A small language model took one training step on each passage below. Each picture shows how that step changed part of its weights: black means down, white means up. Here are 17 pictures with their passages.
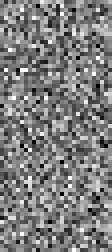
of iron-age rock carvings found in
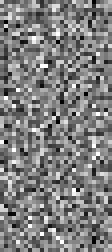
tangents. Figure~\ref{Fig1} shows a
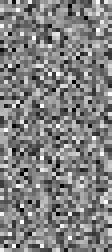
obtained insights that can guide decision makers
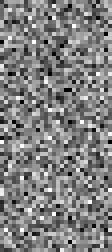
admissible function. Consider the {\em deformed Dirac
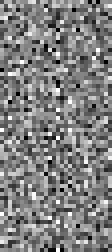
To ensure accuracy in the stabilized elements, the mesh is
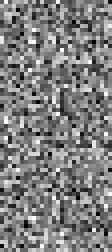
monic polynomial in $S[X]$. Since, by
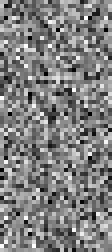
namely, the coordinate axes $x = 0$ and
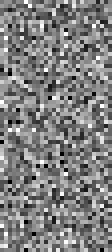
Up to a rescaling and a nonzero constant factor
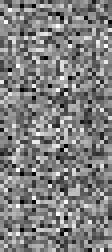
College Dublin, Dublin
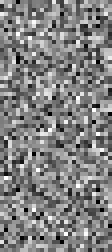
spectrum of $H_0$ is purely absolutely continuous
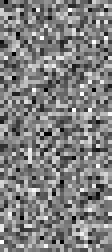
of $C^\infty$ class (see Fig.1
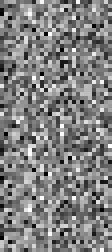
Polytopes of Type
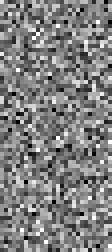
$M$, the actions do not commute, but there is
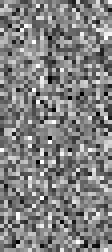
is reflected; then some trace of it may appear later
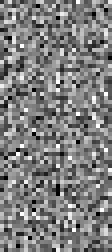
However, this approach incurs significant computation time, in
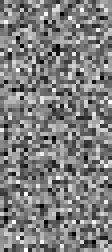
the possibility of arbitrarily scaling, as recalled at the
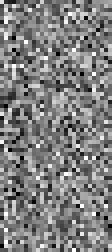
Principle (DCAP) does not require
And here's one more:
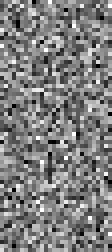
should replace $J^{\bd}_\kappa$ by a possibly
